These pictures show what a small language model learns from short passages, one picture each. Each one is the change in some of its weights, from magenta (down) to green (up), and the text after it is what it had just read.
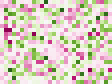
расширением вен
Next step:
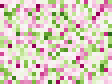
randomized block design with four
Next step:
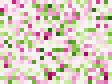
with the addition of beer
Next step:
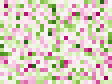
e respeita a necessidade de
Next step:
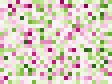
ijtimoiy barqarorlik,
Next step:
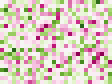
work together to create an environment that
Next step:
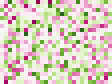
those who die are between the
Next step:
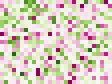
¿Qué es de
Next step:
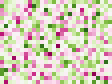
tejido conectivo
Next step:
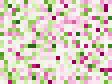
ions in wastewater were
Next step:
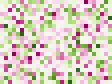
RAMOS, F.
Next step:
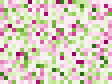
designed to test materials and equipment
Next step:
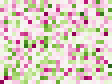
management, no acknowledgement
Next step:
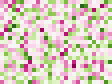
< R$ the interaction potential is
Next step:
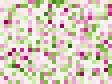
to the various challenges posed by
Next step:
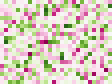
15 years. However its protective
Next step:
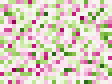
huge outcry over the
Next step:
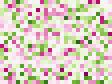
and a self-locking
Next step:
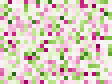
are only separated by one
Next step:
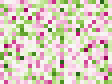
cultivate a confident,
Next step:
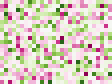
changes in stimuli.
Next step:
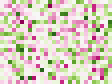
records or logs of communication
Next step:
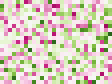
curve and surface fitting of
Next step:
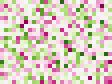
cell division, survival and
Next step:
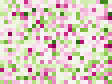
мониторинг қилиб
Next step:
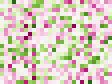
% par rapport à leur
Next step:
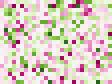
calculating the friction force:
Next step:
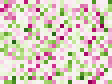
attention of society to health.*
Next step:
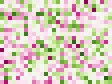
PI regulatora, u
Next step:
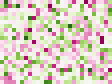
staan accountants voor de
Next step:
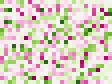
Service quality refers to not
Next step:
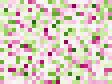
dispenser practices for the treatment
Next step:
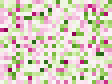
aldolazu i
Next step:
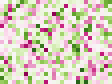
study of zero-sum
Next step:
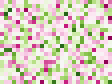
accounts used in edge
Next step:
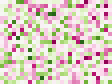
Department of Chemistry,
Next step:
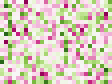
muscle relaxation and
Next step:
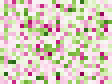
that motivation directing employee
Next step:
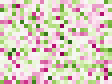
integrated into the learning design to promote
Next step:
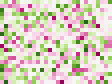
androcéntrica de
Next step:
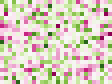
Then, the iteration matrix
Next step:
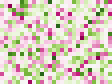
perfringens* /
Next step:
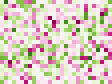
derivados, es decir
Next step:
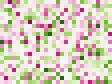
performer and the work. He
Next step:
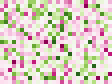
magistri Annotatsiya
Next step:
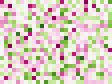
predator algorithm (MPA),
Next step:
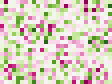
teachers from each of the ward
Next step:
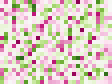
Director and Chief
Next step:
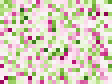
is dus: 1.
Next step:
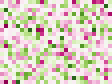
образцы, полученные
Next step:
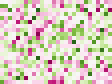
le changement climatique,
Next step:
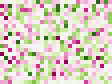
с инсектной
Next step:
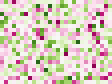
is exposed to the user
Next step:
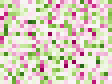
de decorados: el
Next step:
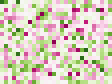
solutions, maintaining the patient
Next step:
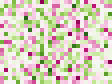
for the proper management of impacted
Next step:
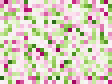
iluminação e a
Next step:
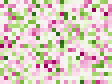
Endi o'qituvchilar
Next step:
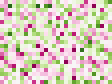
as well as also daily
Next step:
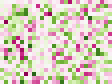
of work. Failure of
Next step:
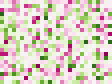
This iterative approach helps
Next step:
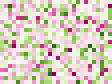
events divided by the sample size
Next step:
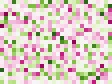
capsule or container into
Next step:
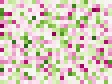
To verify the psychometric properties
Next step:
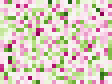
Government funded insurance
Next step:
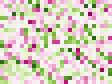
strength as $\kappa =
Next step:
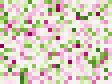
arte. A criação do
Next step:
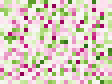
recently gained popularity in
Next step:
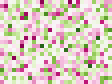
a six-month period from
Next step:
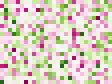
порушення конституційних прав
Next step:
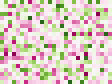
in Zimbabwe which has
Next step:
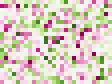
samarali ishtirokini
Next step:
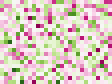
stresses. Stress can have
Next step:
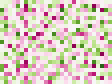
içe geçen
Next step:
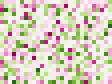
first level of the high school)
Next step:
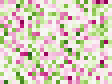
for connecting things. In
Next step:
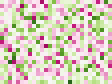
R \perp MN$
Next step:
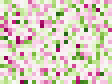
healthcare delivery system nowadays
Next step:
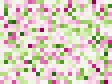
content across all disciplines, in
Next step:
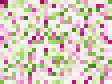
the quality of the urban environment and
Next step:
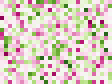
traffic per user in
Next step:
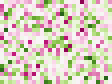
до невизначеності –
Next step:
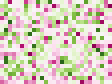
are being carried out not only in
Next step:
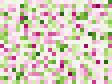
correction and editing of the
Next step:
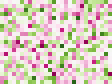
the GDPR, the
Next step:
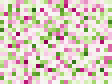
performance. Key words:
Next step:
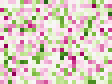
рынка, способных
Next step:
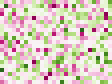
muscles are physical activity and
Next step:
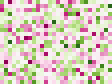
price growth due to expectations of higher
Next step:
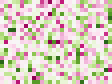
é caminhar ao ar
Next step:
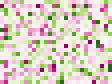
constant with respect to scan rate
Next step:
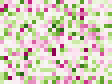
mm to 140 mm. To
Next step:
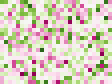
with Fragoso et al.
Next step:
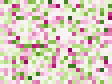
Sakit okeana
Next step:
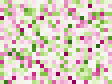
Hamilton που
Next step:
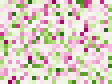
sport to'garaklari
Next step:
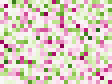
value reorientation that may
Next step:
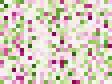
of the animals ahead of
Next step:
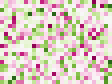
This would be effective to reduce the
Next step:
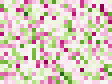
dissolved gas analysis measurement and
